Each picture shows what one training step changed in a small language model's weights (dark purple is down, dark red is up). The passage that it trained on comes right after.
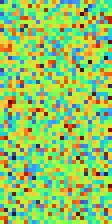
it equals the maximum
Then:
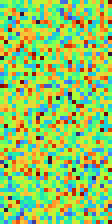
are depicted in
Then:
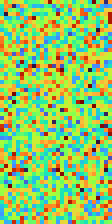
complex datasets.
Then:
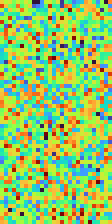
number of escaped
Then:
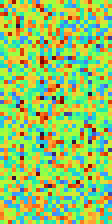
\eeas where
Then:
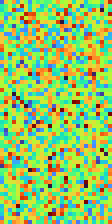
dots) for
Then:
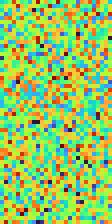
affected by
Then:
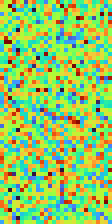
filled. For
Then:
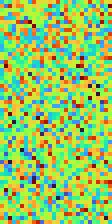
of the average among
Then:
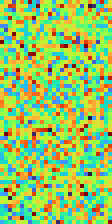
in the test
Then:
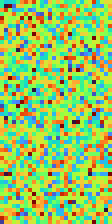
hierarchy of
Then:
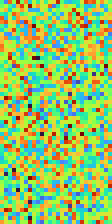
the whole system
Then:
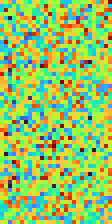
also suppresses
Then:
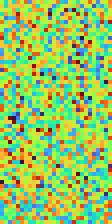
in polynomial
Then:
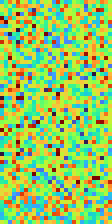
the nuclear
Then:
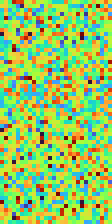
of posts about
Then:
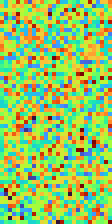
in the region of the
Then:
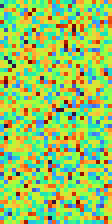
data, data about the
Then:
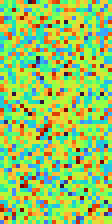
stellar continuum
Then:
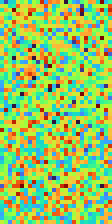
that prevents them
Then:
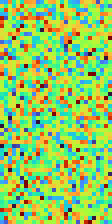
stain brands
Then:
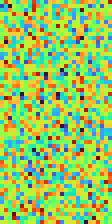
lines \emph{in
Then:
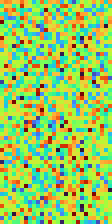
high-symmetric points
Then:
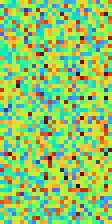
experimental results will allow
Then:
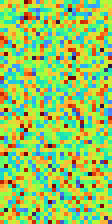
Note that this
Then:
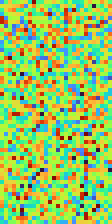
to compute the
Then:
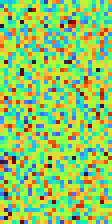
Technology has
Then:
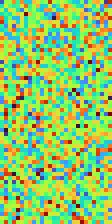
same length) as
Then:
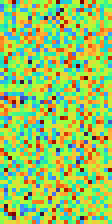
coordinates respectively),
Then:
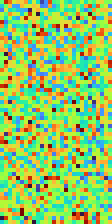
fact rather
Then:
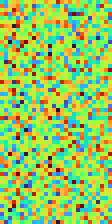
representatives of the
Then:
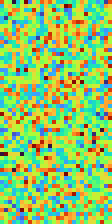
observed exclusion region along
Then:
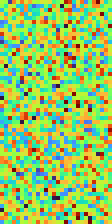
vertical arrows
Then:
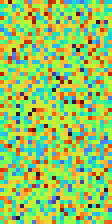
which involves
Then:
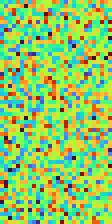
is to understand
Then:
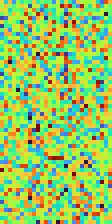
Phys. A {\bf
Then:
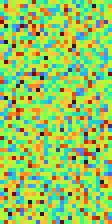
to select the
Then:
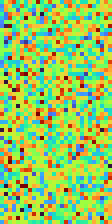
obstructed by an
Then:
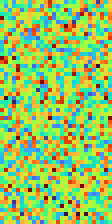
theory of the gauge
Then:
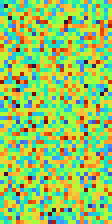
resources provided
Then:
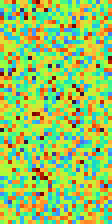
given by ${\cal
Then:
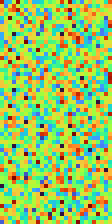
agreement was
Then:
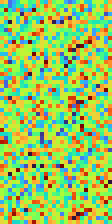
It would mean that there
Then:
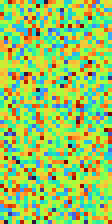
mode; the parameter
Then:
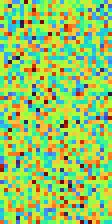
LSCO and
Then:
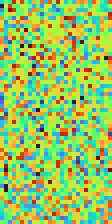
chemical potential)
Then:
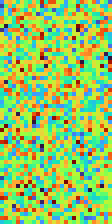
variables, so that
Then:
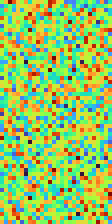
which corresponds to a
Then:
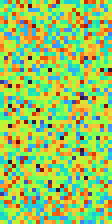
the physical fields
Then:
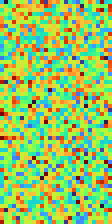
that a complete
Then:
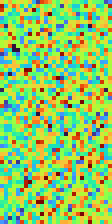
scatter and shower
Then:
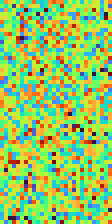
} d \omega,
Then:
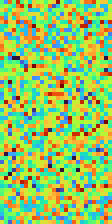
the three models were
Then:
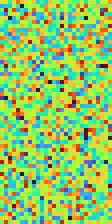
contains seven
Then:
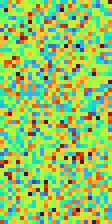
employed is
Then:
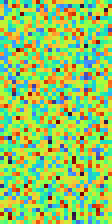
solely on
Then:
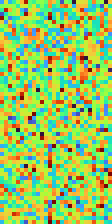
sample, such a field
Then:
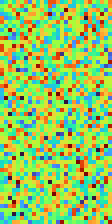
for real-time
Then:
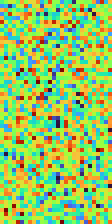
previous step of
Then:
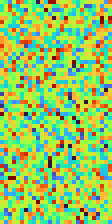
most cases. We
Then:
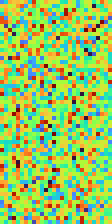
to curved spacetime
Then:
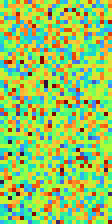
in a gas
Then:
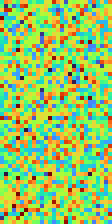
simple model of two
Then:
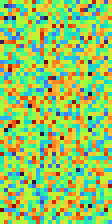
expression above allows more
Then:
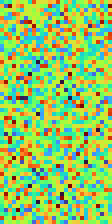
of crucial
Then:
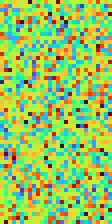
\sigma}$) for
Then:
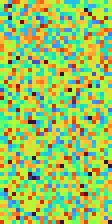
where the dust
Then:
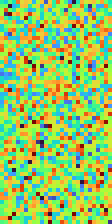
our four measurements from
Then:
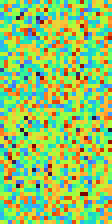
been explored to
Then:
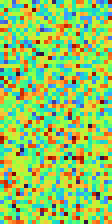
corresponding empirical
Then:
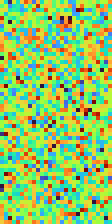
However, the electric
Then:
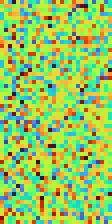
tile costs
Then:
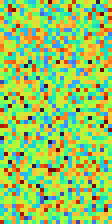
density for each jet
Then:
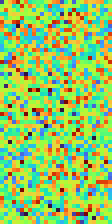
a total of 30
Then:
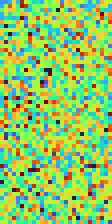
metal centered |
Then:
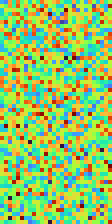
and in terms of
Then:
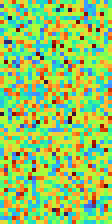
significant extinction,
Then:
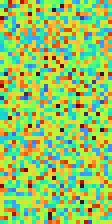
uncertainties with
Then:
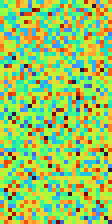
measurements from the
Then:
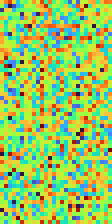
obtains \be
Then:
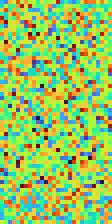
the predictive power of
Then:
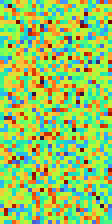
existing or
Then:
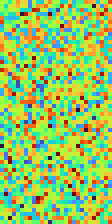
measured for Coma
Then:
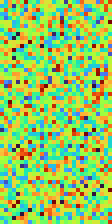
be partly due to
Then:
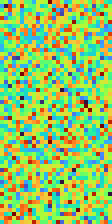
mass of a galaxy
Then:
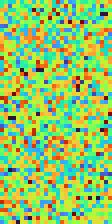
The constraints can
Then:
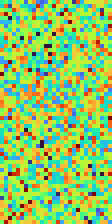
order of ±
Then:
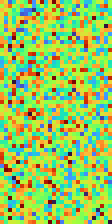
tree in which all
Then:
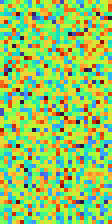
weak once the
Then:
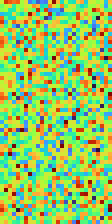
k$, and the
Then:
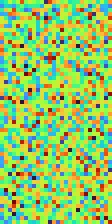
sections for the
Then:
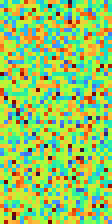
phase transitions in the
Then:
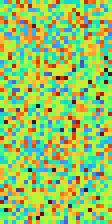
the entropy
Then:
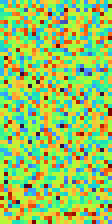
and are hence
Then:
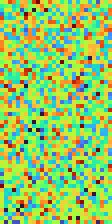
given sufficient
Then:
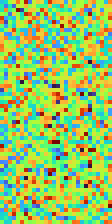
solution for a static
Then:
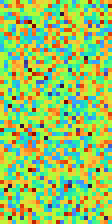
of these features can
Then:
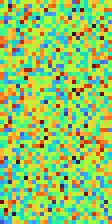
latter can be
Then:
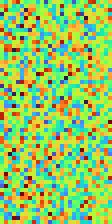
discuss how dimensionality
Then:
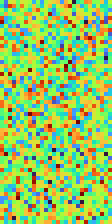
100 background
